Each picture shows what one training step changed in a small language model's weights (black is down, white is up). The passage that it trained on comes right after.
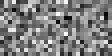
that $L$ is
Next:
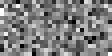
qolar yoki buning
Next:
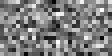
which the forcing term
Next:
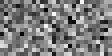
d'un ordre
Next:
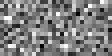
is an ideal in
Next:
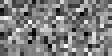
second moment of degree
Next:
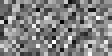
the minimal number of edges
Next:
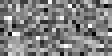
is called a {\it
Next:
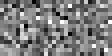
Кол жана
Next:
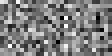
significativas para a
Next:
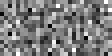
spaces was first mentioned
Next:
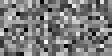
we consider all have
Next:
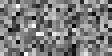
basic idea is to
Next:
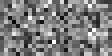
La intervención presentó
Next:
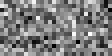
de mutaties in
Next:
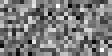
service public.
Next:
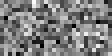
al espejo y
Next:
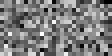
moment to do the
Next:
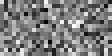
Pessoa Silva
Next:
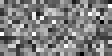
all real-valued
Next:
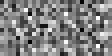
Math. Anal.
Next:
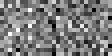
distribution of the exams
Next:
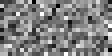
of autonomous algebraic
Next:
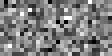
se a atenção
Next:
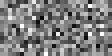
con su futuro
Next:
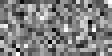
$Q$ from the
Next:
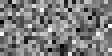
ini diharapkan
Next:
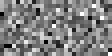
dilakukan dengan
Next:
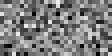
pada setiap
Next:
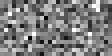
original. Para
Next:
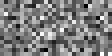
terhadap posisi
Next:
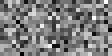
point out the strong
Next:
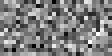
development the continuation becomes
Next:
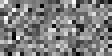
to the elliptic case.
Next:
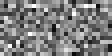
no conceito de
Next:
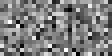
and the high rates
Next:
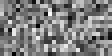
an odd hole free
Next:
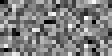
los sectores más
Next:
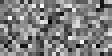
Carbopol gel
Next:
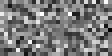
satisfies the following equality for
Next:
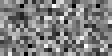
1$ while the case
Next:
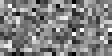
known for curves, being
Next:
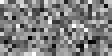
agosto de
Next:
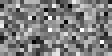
o GALICAP
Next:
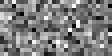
is that no interaction
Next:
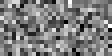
to the following statement.
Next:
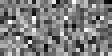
resta alla
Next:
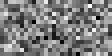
an uncertain
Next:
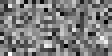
0$ a classical system
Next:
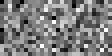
article, further development of
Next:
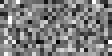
would exist a global weak
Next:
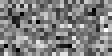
xossalari haqida
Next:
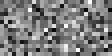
a manifestação
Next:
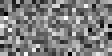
discovery of
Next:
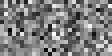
suffices to observe that
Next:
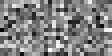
)} %binomial
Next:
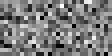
faollikni oshiradi va
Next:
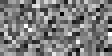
их действия
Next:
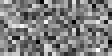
developments and discusses
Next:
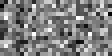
pointed out in
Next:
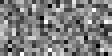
Proof.} The statement is
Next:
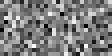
est born\'ee
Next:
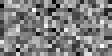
be larger than the values
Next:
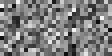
then is to evaluate
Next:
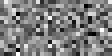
we decompose the
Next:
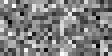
they define an equivalence relation
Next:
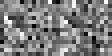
In this paper, we
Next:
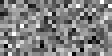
ponderação para
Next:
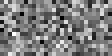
that, {\em follows
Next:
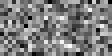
M$ for some
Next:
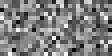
% гача
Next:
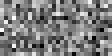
Ansiedad y
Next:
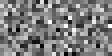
ele alınması
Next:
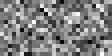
unmarked invariants
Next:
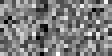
International Conference
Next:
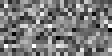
основного вида
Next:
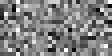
linking the potentials
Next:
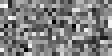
son números
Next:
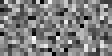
G$ is such that
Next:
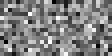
it is readily
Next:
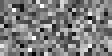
for Breast
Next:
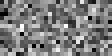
1. derivação ou
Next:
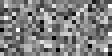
time with parameter 1),
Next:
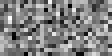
and a discrete error and
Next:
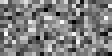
darajasi 66 dan
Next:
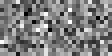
sobre pueblos,
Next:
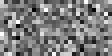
في كافة
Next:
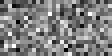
part (iii) of
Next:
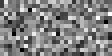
$\delta$. By
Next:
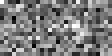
Densidade da
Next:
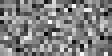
de saúde; 3)
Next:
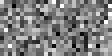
regime. However,
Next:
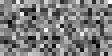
teorías de
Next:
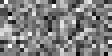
more general question, we
